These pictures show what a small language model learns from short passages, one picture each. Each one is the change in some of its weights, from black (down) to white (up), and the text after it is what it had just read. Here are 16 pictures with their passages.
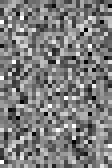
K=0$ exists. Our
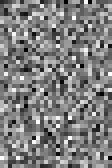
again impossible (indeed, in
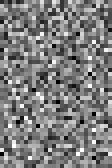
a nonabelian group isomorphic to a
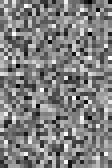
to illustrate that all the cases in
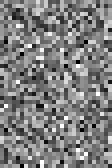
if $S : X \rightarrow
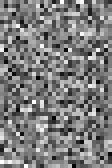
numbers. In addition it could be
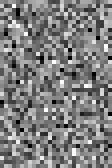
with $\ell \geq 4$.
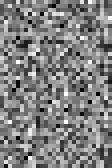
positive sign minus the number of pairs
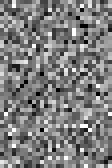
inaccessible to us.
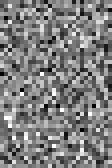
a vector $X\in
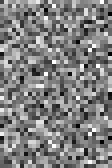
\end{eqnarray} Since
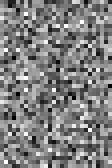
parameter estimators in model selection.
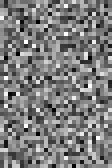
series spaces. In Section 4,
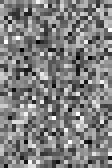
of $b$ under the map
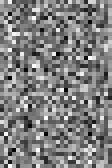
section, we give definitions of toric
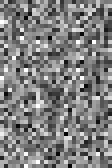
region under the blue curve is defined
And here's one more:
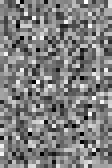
record the above figure. We
